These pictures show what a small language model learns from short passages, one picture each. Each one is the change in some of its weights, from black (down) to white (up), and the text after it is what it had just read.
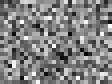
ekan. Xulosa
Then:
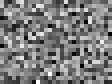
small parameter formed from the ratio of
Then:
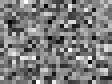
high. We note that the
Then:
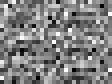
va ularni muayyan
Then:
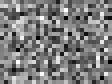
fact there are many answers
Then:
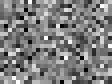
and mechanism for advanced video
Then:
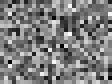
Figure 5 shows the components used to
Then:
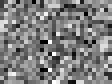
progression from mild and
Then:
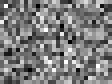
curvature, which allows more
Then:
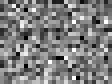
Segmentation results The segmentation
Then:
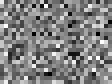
belgilab beradi.
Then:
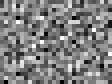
is proposed in [17]. This
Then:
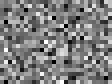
Pedagogical Sciences,
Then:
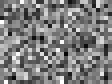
the universe, imagined as
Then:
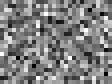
haqidagi tushuncha
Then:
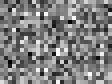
Industrial*, pages
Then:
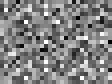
where n and e are arbitrary positive
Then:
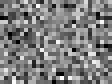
a unitary operator commuting with
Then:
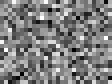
although it is good to know what
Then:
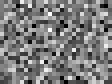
charting and then, maps
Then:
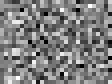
GaAs. Figure 4.
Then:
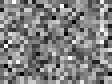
expressão “agressão à
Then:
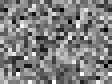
Quantity 1 ESP32
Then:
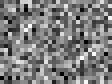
easily check for registered term
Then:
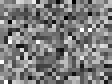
adopt the method. It also
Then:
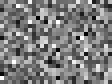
the attitude of teacher
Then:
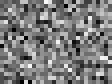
caching to speed handle
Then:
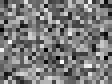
accumulated in the nuclear
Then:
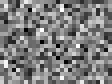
: \mathcal{S}
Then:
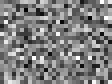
are set as the same with Li
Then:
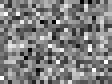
value is of the same range as
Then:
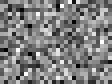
colonial, que, de
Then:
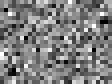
autorise et impose.
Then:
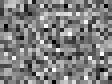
of results into policy Version:
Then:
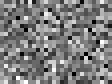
and can be accepted in terms
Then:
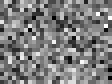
In our case (hydrogen
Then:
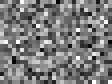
analysis in which the photon is
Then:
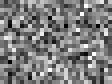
unless $F$ oscillates
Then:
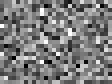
Altitude influences the distribution
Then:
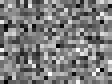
of energy) are indicated by the
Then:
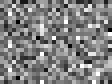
H. Curnoe,
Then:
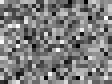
not have a destructive
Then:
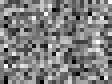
problems are closely related with the
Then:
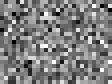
coating can be attributed to
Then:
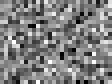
элементы, которые
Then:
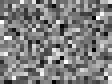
the environment of the metal atoms in
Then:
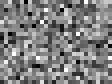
energy, and curvature.
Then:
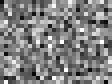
manner analogous to the theoretical
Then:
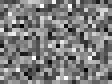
temperature of the stars. The linear
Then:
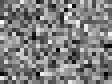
the system, we obtained additional
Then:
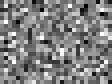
de **modernidade** à
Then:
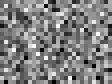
with careful surveying
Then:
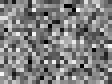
Conference at Hong Kong
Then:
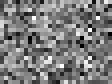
relationship between each variable and the performance
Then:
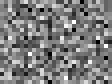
A and B correspond to the
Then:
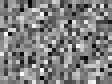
va g‘o‘za
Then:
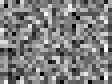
reported were still lower than those recorded
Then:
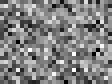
publikasyon na may
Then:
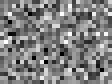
identical results if the errors are
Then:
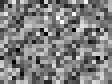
por incorporação da sociedade
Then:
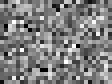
que se producen en la
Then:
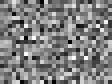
respeito da relação entre
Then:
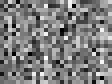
pinceladas en el
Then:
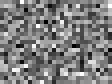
is the candid manner in which
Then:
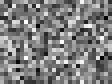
at a distance $D$ from
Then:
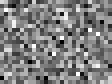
kx + \epsilon$,
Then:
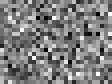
the American soldier who
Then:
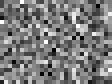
the QPC back action leads to
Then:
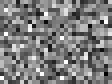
were significantly associated with time-dependent
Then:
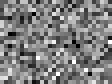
both costs and profits, such
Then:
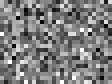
it is run as a 1D
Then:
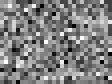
tendría que asumir
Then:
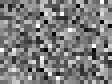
the forces are exerted
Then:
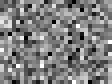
Moment Correlation Showing
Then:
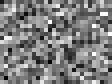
developed if one is interested in
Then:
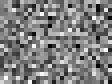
[Electronic resource]. –
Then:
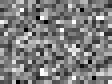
D0-branes on the
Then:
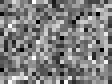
sentado en la cocina
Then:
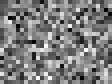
properties of marine food webs
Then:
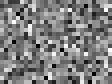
have CD4 cells ranging from
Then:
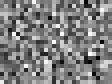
un medio permanente de
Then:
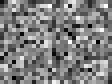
los primeros momentos en
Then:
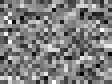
Nigeria. Discussion paper with
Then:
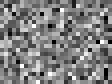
про кліматичні
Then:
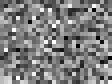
46 percent of Bengal
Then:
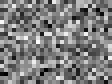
it provides an important reference for the
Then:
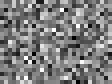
by the area of a circle.
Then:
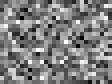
Results: The results showed that
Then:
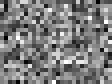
having symptom duration of
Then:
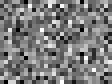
and sub-leading soft factors
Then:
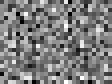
K., & Hunter,
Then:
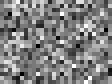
not completely satisfactory for several
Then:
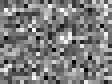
observed, four channels may be the
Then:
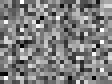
related gravitational force per unit
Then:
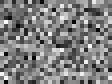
time, educational levels, and
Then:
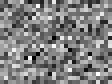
y las principales causas
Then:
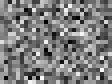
It can be seen that the two
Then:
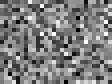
Mayie said her family
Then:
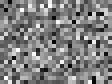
rotation, R-symmetry,
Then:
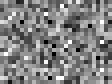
bilan muloqotni
